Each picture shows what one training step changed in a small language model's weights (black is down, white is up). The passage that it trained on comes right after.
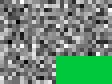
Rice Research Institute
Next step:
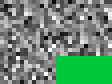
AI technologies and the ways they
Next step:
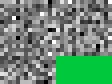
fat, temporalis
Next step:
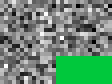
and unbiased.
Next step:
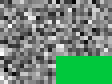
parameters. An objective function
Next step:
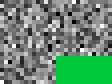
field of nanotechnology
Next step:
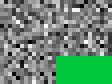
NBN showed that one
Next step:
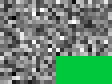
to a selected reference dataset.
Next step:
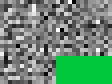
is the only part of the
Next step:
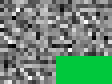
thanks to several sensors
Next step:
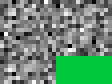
learning experiences will result to
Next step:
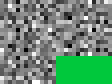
Description Control Control
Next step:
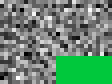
and the other having a negative
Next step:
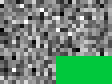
types of abuse were
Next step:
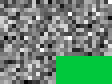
current methods and prospects
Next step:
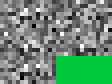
leave behind an
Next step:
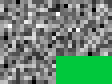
with polymer matrix. Figure
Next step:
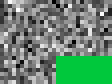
coupling is strong.
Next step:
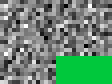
item analysis of the test
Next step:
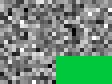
*New York
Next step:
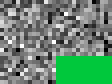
limitations of a case study
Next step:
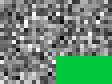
from figure 2 considering equation
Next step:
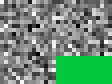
the increasing complexity of
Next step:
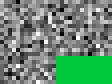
to show the history,
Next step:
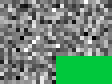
Sciences – University of
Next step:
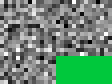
the metals noticeably
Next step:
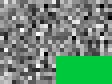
visceral organs were
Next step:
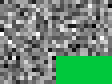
a classifier given in
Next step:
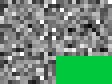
Advancements in Research
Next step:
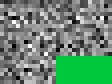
both groups where P value <
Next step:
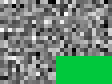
in mysterious
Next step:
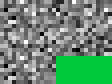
to facilitate data search and
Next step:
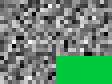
series of blends by
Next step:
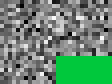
mixture was stirred
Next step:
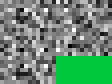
and applicability across various
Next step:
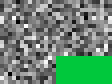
due to anxiety.
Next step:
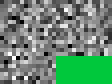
All operators must be
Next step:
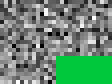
variable has a regression coefficient that
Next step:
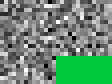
time reversed balance
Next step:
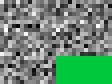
the basic idea of the
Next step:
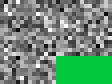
ten trials per
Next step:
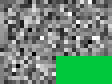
represents the light intensity at each
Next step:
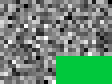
Results Value creation
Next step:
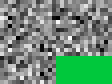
Connections project focuses
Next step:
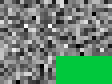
This technique typically uses a
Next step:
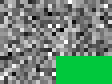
Potato Research
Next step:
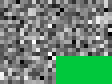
[13]. This model uses
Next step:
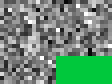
means of delisting the
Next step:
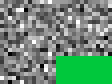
*New Normal*
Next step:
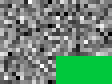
Verlingerini have
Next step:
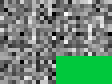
of Organization of
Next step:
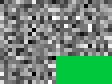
European Parliament and
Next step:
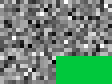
glycemic status
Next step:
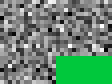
radical reduction of
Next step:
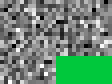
that during the past six months
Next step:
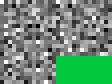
the prevalence of
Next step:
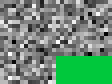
new migrants into urban
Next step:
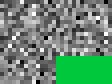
state. It is proposed that
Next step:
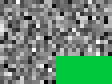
isotropic phases and
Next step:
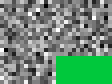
linear acceleration components
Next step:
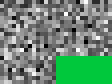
values obtained from 15 stations
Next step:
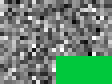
but also measurement noise.
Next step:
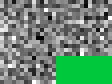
models were trained and evaluated
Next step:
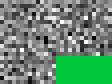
¹ Research Scholar,
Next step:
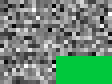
at the moment
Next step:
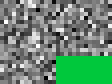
wellness are mostly around
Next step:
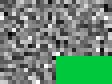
diseases, heart
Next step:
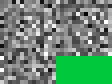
dB better performance than
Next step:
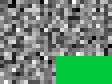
challenges in various aspects of
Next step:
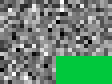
requires the existence of both
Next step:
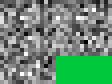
relationships. This paper investigates
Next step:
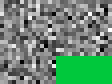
of Preponderance
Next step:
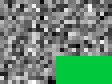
is satisfied that it is
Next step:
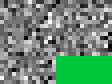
third was formed by
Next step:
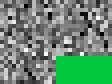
performance. The test was conducted
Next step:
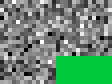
geographical spread of
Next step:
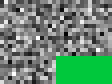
by an average temperature of about
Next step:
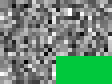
indigenous practices. In
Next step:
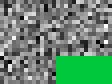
Drafting of paper
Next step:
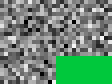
possesses a
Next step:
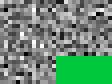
in the previous demo.
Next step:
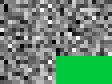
likely to deliver, I have
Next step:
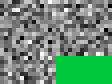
and paid employment on
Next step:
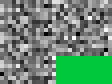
- JYOTI
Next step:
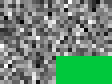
extract precise insights and
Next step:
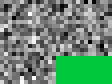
there is no immediate
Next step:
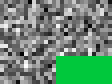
grains. The most
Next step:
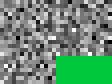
posterior end of the
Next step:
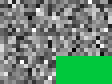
quality. The aim of this
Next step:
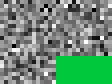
les montagnes
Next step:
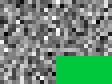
MH, Roger
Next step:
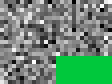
or catheter is
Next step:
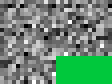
and policy change, not only
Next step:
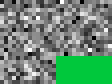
detailing in three separate
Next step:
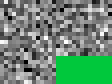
as an indicator in
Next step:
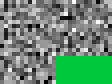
the transformation of the
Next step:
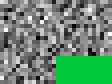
it one of the lowest
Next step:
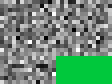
Disease population total
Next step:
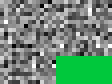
in the organization. C.
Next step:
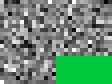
Policy makers
